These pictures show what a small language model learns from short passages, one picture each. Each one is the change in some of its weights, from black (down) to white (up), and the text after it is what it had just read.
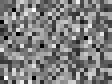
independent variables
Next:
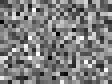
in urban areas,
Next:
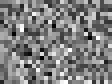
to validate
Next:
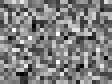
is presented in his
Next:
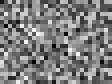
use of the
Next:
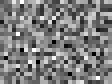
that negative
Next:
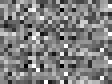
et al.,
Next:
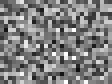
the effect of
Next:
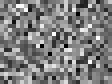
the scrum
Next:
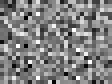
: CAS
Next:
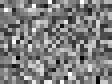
expertise and
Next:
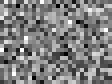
measured and were
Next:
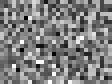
on patients in
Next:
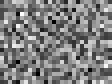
blocks into
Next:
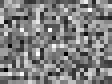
The paper discusses
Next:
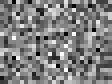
front of
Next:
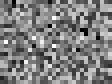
(a) and
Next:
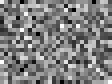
world by the
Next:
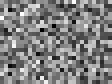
calculated as
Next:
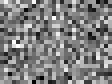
operations has
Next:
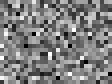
for our experiments
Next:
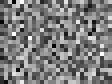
dynamics of
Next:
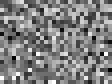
the solar
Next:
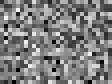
relations across all data
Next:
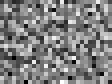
the capital and
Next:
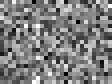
making data work
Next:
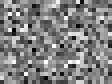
herein used
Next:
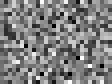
India for 1
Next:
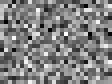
This study employed
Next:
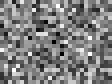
coin, which
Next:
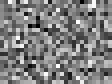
models built
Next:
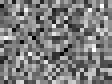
functioning process of
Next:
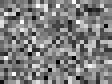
and 5 below
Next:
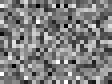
aspects and
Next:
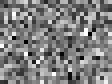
occurs mainly
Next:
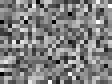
in THz
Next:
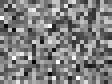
w and P given
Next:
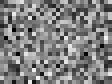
important information for the
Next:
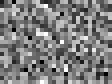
remains a
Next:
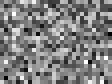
also distributed
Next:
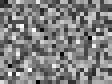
maximum of
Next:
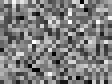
to be more
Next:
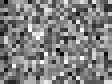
A correlation
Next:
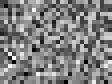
a significant difference
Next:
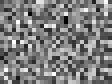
interest level are high
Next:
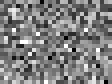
achieved through
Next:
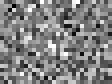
which one will result
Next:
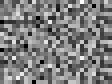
student who is
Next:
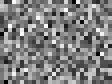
when robots
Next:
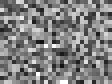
the difference between
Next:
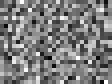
monitoring a system
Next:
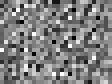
For example, in
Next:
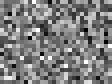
of media analysis with
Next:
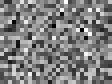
tertiary care
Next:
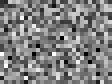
various factor such
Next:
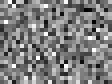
chain optimization
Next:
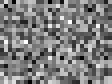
have moderate
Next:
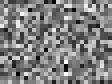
rights to
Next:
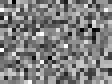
branch The
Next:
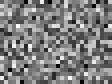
skills of
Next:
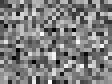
in the methods of
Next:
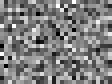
be noted that
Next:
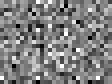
curve for
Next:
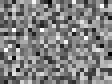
management of water.
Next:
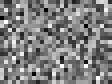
probable risks
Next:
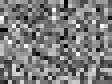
clarity and
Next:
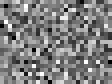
program. 7)
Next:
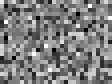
deep into the
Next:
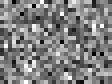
events by
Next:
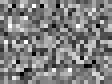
is still a
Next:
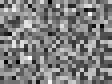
according to the
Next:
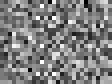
positives only
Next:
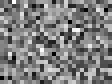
get a
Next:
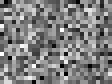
It is a fact
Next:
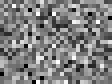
in this present study
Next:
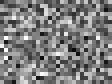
their reflection.
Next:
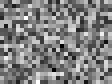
the data provided
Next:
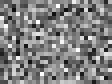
power injecting
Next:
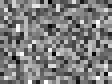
to indicated key
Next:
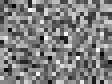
time series have
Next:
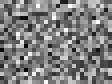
A Type B
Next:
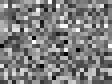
be to study the
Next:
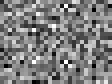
growth that is
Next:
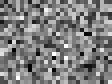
Model in
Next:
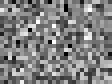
micro turbines
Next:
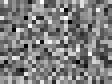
train students to
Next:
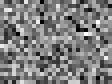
further indicating the
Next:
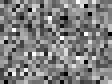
et. al,
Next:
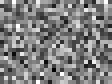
evaluation above
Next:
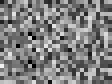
social media to
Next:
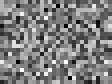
as well as with
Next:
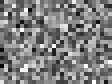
that could influence the
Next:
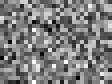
of employees
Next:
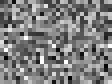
risk factors.
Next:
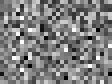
approach for prediction
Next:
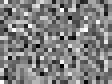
different school that needs
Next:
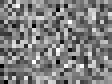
in advance
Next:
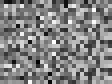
He thus
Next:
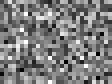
will be output,
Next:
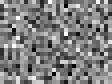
katta -
